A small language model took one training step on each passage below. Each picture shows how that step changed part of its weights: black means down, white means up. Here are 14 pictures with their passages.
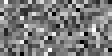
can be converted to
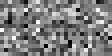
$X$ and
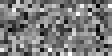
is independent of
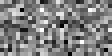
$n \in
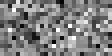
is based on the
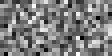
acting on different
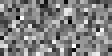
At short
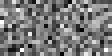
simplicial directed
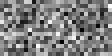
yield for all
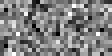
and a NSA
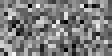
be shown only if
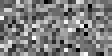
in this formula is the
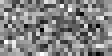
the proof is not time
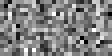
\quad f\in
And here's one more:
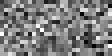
the basis for
